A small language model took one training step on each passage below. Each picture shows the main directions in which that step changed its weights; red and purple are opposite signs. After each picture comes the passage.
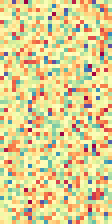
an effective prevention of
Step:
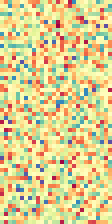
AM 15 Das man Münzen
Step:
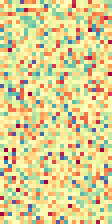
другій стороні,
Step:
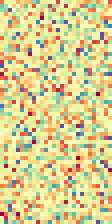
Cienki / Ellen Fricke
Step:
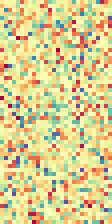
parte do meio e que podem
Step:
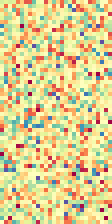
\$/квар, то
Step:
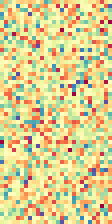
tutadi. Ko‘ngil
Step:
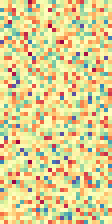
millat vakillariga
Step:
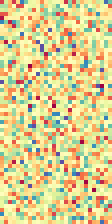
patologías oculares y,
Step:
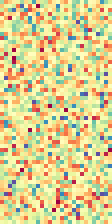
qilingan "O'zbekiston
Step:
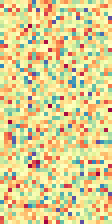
langage a son origine dans
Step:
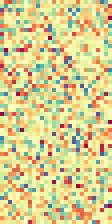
para o desenvolvimento das
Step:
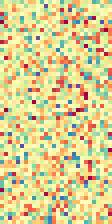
state in a modern unstable
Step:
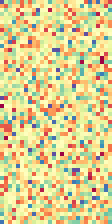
bajo la dirección de
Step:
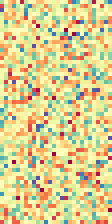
xarid ma'lumotlarini
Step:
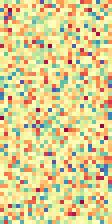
Université Paris – Est
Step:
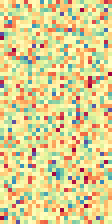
1,1 fte per week
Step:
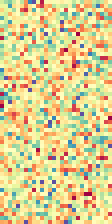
de confiabilidade espacial,
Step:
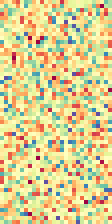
Mejoramiento genético
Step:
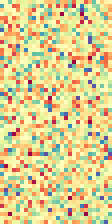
modellar masofaviy ta'lim jarayonida
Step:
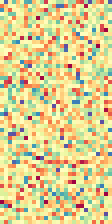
структур. 3.
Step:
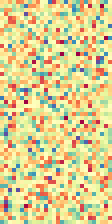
malrotación se presentan en
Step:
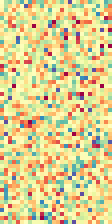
rangli metallurgiya
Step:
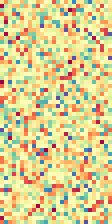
rua com suas casas,
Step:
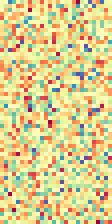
os dados não são normais e
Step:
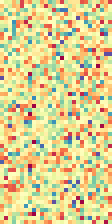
et de l'énergie
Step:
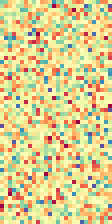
percepção visual e o uso
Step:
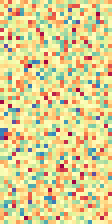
нопоклик, езгулик
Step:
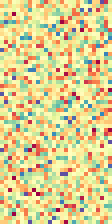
Arilda Schmidt.
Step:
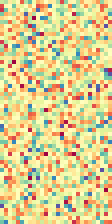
competencias aportan un
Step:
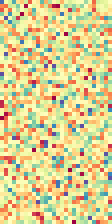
Kuantan. *Jurnal
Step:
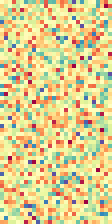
(Edge Detection).
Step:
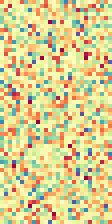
baholash va undagi muhim
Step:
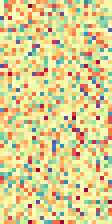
Бу ерда мавжуд
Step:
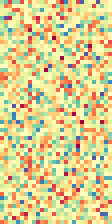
активную старость,
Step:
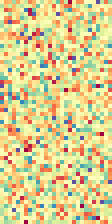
для здійснення
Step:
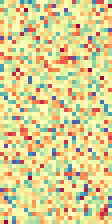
präparieren muss, und
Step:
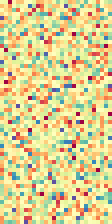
(Dentoni, Bitzer
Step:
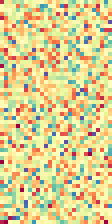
regenerarse con eficacia,
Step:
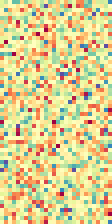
travesía fronteriza que
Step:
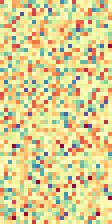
tarixi davlat muzeyi
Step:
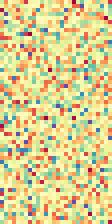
como un toro en la acción
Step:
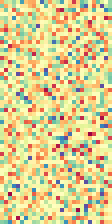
2 foram listados alguns
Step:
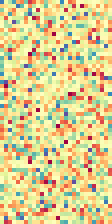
ma'murlariga ushbu
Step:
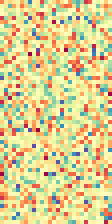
identified to constantly
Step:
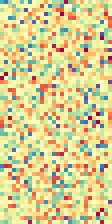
And Humanities, 12,
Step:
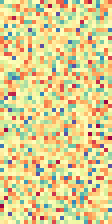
Andrea Paola Britos
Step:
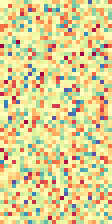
с устойчивостта и
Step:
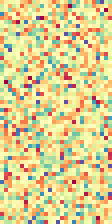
связи с ИЛ-4
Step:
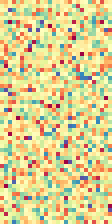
the functioning of the tandem
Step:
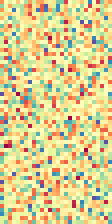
del ecosistema de la
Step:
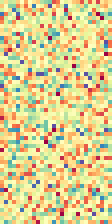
keputusan memilih studi
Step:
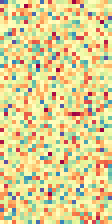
mikroskop yordamida
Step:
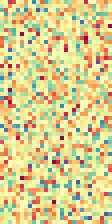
of inclination of the screw
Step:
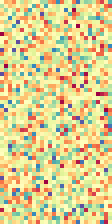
sig i vandoverfladen
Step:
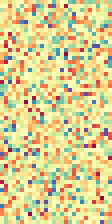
gramatical e revelam
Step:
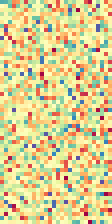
Treatment for Alopecia.
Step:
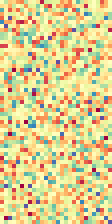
hányada szorul
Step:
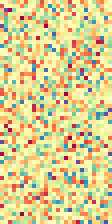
qo'yilgan grenadin
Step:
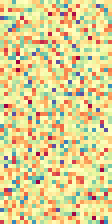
tradicional não são consideradas,
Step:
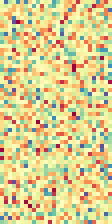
matakot,” bulong ko.
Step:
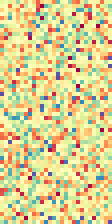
принадлежащих иным
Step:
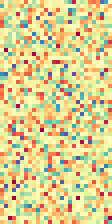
подростков, их
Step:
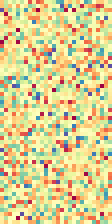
y de audio, animaciones,
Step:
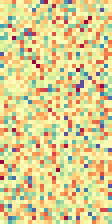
the reform is the introduction of
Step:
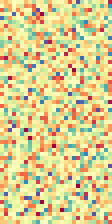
методы являются
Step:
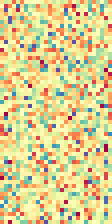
suo marito aveva fatto
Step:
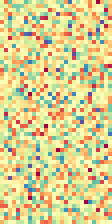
при цьому вони все
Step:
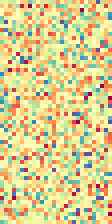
respeita à fiabilidade das
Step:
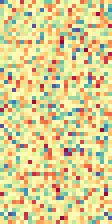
a otros miembros de la
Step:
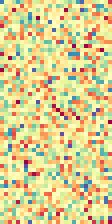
alumnos), debe asumir su
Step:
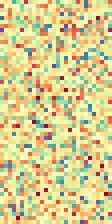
amacı, havacılık
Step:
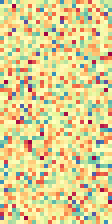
свидетельствует о
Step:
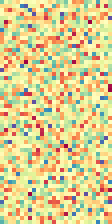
iqlim o‘zgarishi,
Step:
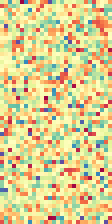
o sofrimento do paciente e
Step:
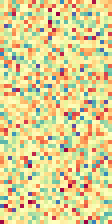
asarlar tarkibida personajlar
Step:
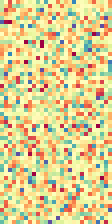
technologies for the sustainable
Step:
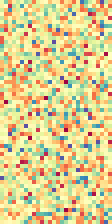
GUENA, F. C.
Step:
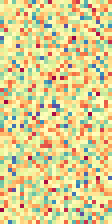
or inaction in the context of
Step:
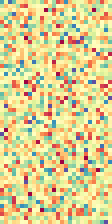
R. Duane Ireland
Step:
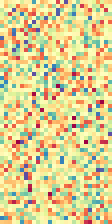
qiladi. Aynan shu
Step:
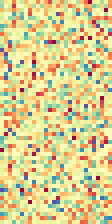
A Baglyas-hegy
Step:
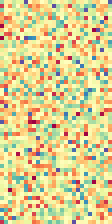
аудиторії над
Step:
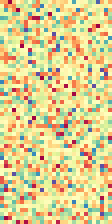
причинами, он тем не
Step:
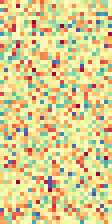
metodología mixta que
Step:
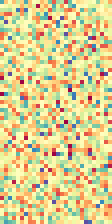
remeasurements worden
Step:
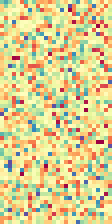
stabili angajamentul comun al
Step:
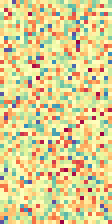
organizzati sotto forma di
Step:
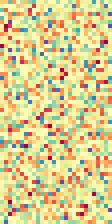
rivojlangan shaharlardan biri
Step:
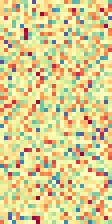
وهم الأفضل
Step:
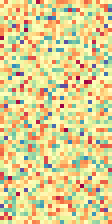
rentgen tekshiruvi
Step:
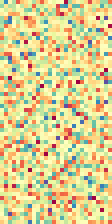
в Черниговской
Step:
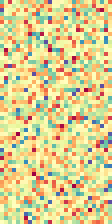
ishlarning va xizmatlarning davlat
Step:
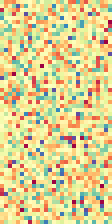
associados, acaba
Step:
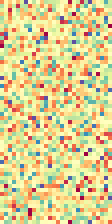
iniciat una nova onada de
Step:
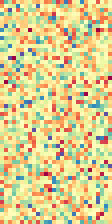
oblasť jej
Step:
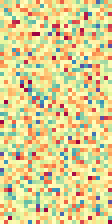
Autora: **Iliana
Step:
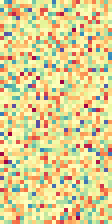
menggunakan teknik
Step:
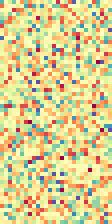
которые не входят
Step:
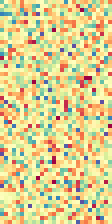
sesgo a la hora de
